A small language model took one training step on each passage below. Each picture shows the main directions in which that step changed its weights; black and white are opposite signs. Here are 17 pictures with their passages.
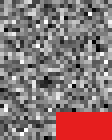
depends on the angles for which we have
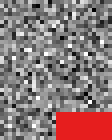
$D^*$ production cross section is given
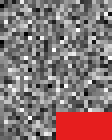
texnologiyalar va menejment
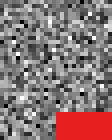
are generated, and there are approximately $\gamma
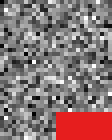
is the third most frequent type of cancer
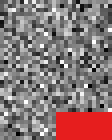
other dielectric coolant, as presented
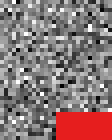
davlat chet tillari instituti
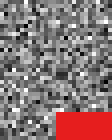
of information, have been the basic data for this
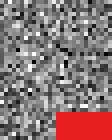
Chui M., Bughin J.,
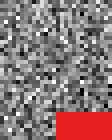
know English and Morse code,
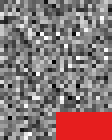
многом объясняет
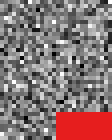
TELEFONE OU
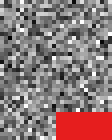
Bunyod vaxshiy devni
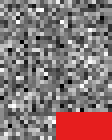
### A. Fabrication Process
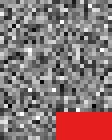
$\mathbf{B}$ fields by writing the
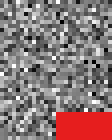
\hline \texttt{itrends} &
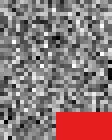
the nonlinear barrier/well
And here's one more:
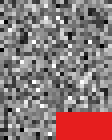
to obtain the direct explanation from the mechanical
